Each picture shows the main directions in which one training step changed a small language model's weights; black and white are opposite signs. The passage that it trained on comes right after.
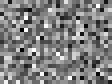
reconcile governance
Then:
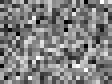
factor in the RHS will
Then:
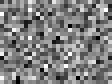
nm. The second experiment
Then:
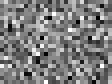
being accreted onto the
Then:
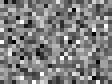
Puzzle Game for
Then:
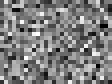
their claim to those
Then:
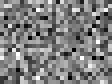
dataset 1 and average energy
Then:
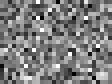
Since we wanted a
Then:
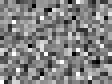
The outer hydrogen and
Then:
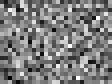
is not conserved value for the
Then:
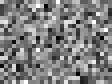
of direction, rotation and
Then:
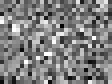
can directly be uncovered in
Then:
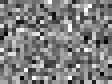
obtained by people with
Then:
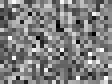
the modularity of the
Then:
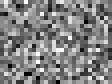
between poplar clones was
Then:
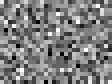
decisions. Its role
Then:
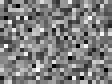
consider as the optimal case in terms
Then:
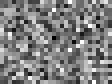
Combinatorial Testing
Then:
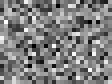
the country's steel
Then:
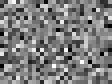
such as calves and sick
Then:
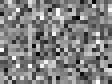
Shows structural
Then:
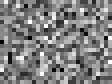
and foremost, this paper
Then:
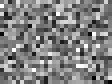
Stage 3 has been recently
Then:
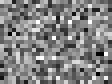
$S$ signal (with its
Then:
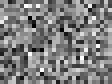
target photon comes from
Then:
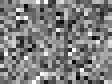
projectile by the
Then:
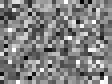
the parameters at the end of the
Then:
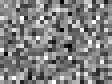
actually exist. The result
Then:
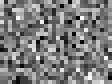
various reasons [2],
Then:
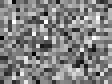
through joint actions on
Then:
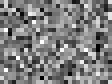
is heavy, with a density
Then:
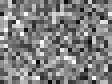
locations are very similar, and are
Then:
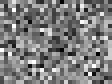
expressed as a weighted
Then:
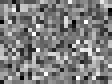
original and nothing has been
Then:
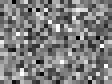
red curve) just
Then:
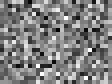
At the end of 1st
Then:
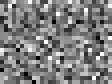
possible planetary nebula
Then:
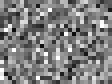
(for spin $i$)
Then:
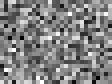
slope: from a
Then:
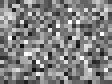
the European
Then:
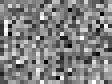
"Views" tab
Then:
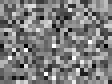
the low field seeking Stark
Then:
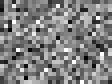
constructing an energy spread over
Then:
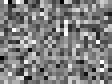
acid, butanal,
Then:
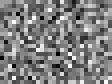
of the Cygnus
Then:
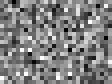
machining process with cemented
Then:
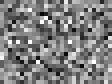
and **practice** the
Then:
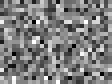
\nonumber \end{eqnarray} The
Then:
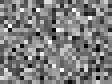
distribution inside heavy
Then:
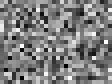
as such when given an option between
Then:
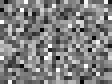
ON ON Smoke
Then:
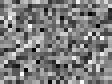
interconnections with the
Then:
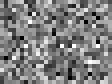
the condition of in-phase
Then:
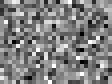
B., ¹Ajah
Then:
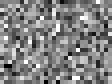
can also operate through secondary
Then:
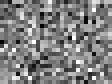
exhibit equilibration
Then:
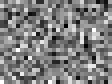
and directed edges representing
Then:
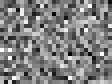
b OH H H — do
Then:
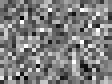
(d). As noted in
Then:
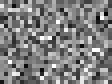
discrete subgroup are
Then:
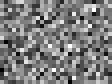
to a pair programming
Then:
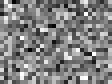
the formation of ethos and
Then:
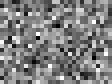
and their integrals of motion
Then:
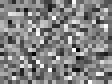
and then approximate the dynamics for
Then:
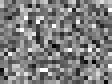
bin and tracer
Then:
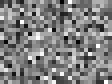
the first-order boundary for
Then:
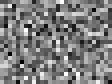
state feedback control problem
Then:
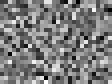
lower F-measure of
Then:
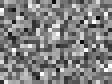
plasmon MCT
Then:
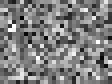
nodes. Target
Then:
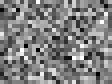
SEX have the largest
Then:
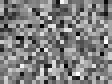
a logical level. To support
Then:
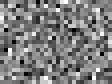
NiCoB films have
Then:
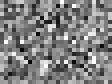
to surface changes, the Ni
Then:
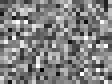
has little relevance
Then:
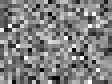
for the different thermodynamical
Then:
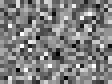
APHA [23] and
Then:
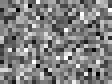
SCTS is given in
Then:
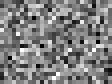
of the $D^\ast$
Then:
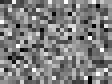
low spectral index at rings
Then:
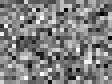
factor called the index of
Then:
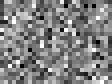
events are rare,
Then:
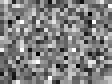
above the knee of the
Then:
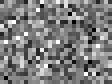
particular proposed devices, we
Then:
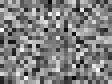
are identified [see Section
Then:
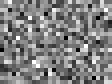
on Writing the Research
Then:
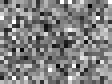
the symbiotic phase
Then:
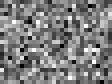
power allocation strategy (\emph
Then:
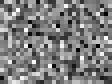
SMKS 3 Taman
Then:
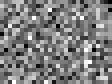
of disinformation spreading
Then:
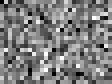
Gallagher, and A.
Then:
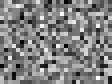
existing literature.
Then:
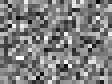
devoted to the
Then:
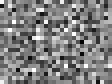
exploiting HPC in
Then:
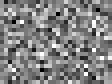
from the nozzle and
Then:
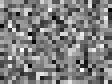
and using stream processing
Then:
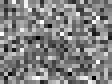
pyrolysis oil
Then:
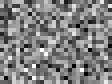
the use of such materials as are
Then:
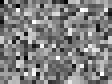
in Journalism in
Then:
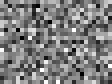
predict too small (in
